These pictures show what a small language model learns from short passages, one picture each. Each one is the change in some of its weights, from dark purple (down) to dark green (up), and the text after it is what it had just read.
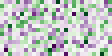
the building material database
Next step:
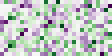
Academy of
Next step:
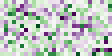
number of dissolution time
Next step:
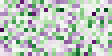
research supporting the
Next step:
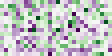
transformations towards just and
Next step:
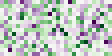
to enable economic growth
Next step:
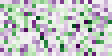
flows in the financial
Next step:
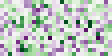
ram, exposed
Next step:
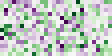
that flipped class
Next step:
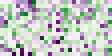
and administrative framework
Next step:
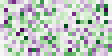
of the research design,
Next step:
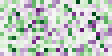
mental situations in
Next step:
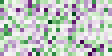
images were used to
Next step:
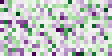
THE FORMATION
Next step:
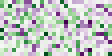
space or budget
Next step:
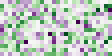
the inclusion of specific
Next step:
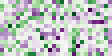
the literature are compared in
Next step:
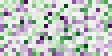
& NEXT
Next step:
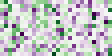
will justify
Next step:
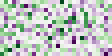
names until
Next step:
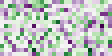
related to the 2019
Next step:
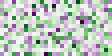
particles of bark
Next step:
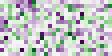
and interested in
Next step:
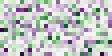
According to the author,
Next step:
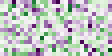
such as the used
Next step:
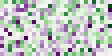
In fact, at the
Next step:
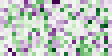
in various industrial applications,
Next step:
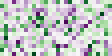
100 This work PSO
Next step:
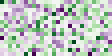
The increase in plastic
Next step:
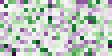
fills the transformer
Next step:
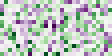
of central eastern
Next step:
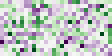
rates, employment
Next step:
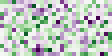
Main parameters of the
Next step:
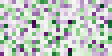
convert mechanical
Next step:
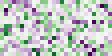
that can be used to
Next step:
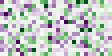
created, informational support
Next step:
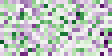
to Uterine
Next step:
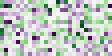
how resilience and
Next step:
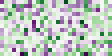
aside the evil
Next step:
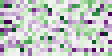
how can we understand it
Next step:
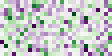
for people who do
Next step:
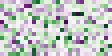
examined the role of
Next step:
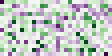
Oriental Studies
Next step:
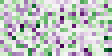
Since the surface area of
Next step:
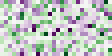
to attend to the
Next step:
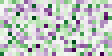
Hengill region show
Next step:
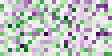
the feminine
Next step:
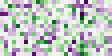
employed, via another
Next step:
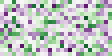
Research Article
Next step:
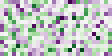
for articles based on
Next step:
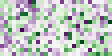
and lungs
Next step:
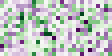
pigs or
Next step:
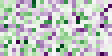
science, etc.) -
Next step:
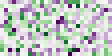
of objects, instead
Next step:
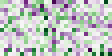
in colour. The
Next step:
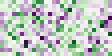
session lasted
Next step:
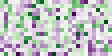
connection with national values
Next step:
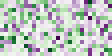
limits achieved and relative
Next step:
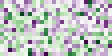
on both the mass and
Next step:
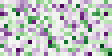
significant difference in success between
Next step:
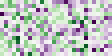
specially allocated
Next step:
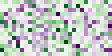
Adaptive Regional
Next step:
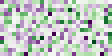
also as a result of
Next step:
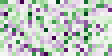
teacher competencies 1.
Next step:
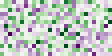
trainers. This
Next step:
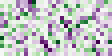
and SARS
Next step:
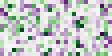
ethyl acetate
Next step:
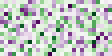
from Reuters
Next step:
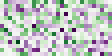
for 28 years have
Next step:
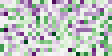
subsequent stages
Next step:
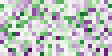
the skills needs and
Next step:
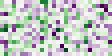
good," for device
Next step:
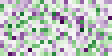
the participation of
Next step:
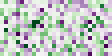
8-item version
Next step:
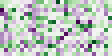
sample. The increasing value
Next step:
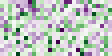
and physical health of the
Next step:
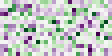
established set of practices when
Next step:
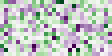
of the First National
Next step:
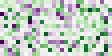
people who suffer
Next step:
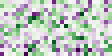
a novel Run
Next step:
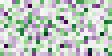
permeability to water
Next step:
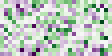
for remote access to
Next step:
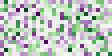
link imposes a
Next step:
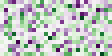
of the stented
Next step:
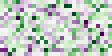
Forest resources play
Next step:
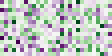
following datasets:
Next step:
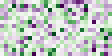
thus almost entirely
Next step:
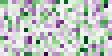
is an update of
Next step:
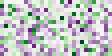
trends and may
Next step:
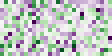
or analyzed. In
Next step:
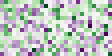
supply facilities to meet
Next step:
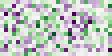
– The fixed cost of
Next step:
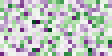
led to the
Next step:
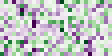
with research on urban
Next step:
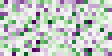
statistically not significant
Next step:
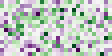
an inherent meaning
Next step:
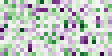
potential of compact,
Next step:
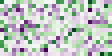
These interactions are particularly
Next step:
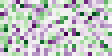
too. This has
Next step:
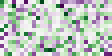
costly procedure, it
